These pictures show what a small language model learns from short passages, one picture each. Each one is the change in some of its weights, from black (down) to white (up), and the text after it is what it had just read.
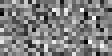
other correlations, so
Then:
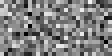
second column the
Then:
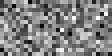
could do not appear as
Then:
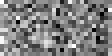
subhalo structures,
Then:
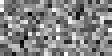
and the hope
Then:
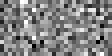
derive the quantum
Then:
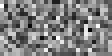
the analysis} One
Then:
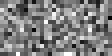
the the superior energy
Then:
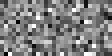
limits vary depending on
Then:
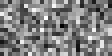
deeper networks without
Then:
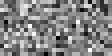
appendix A for the
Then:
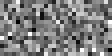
described in the SI
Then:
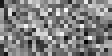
environmental effects, such
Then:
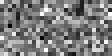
the reference actual
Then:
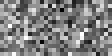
is the data taking
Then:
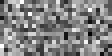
utmost important
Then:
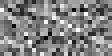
the heavier
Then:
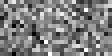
to start with an
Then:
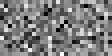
peak positions in
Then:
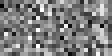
transformations follows from the
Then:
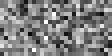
the present study based on
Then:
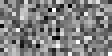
for their main experiments,
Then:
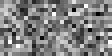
a liquid
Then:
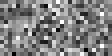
metallic response and approaches
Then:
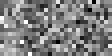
method (b) might
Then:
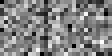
initial conditions lead to the
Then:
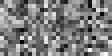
the authors assumed knowledge
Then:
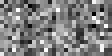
Item 15 during the
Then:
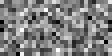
expected to behave
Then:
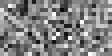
the fluid bulk just follow
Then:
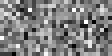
to the UV and optical
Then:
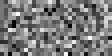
has doubled with respect
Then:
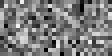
the Higgs pair
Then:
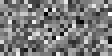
way, immersive
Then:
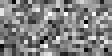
many-body quantum
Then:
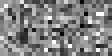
the Bloom
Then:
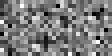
also pass through dwarf
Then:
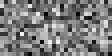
variables, except for
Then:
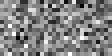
is the main source of
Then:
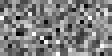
hot discs,
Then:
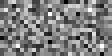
we accounted for this
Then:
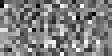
somewhat independent
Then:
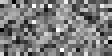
observing a set of
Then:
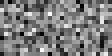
The subject of our
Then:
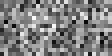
mM solution of
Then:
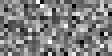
between phases is much
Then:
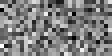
are found to form two
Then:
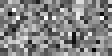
can assure us the
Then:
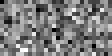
\rightarrow \pi^+
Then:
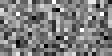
necessary to identify a class
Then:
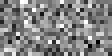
derive a result which
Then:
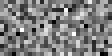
of the overlap will
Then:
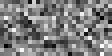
levels $\omega$ is
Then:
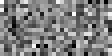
margin used for
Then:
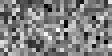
same solutions. Our method
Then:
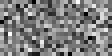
flat} at this
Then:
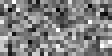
learning technique that allows
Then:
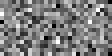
like decays of
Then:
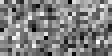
available. Using more
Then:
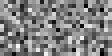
of the abstract
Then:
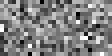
of fast moving
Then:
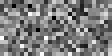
by the objects placed
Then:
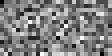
intensity differences in the
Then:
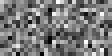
velocity maps in global
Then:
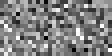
are defined in the terms
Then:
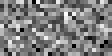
$B$ are arbitrary
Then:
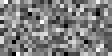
for Theoretical
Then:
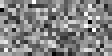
data (see the panel
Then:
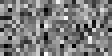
The settings determine
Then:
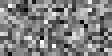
the gravity solution will be
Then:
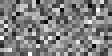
that according to these
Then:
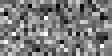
exists when $
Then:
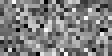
solution increases and converges
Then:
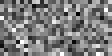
derived feasible and
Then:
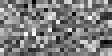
possible only at the cost
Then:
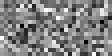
the depths of
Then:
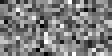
network of specialized
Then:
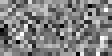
exist concepts of
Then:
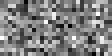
the difference between the background
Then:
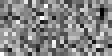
favour of new
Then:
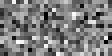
three-dimensional geometry,
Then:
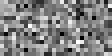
for devolving the
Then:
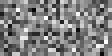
is defined as the
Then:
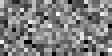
questions are discussed in
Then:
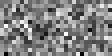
all features and use a
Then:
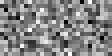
discretization. For
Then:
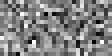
by Assumption
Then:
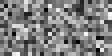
the field density is
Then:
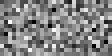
of theoretical light curves from
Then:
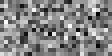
Predict noise:
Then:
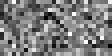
required to break $\bf
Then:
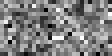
the LHC,
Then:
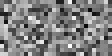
statement we implement
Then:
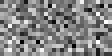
is much simpler in
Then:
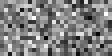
well defined only in the
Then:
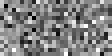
CEF, and
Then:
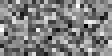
and a total energy in
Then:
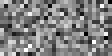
We briefly
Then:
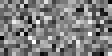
\}$ and for its
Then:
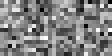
Following the analysis
